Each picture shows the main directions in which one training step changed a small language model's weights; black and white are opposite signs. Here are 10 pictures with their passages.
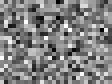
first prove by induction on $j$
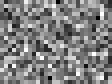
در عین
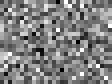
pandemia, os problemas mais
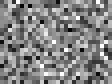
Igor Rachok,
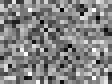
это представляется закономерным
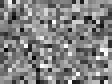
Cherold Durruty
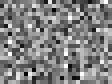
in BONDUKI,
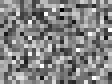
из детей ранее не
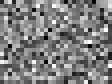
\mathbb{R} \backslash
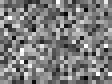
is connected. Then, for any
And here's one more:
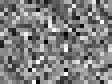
В этом исследовании
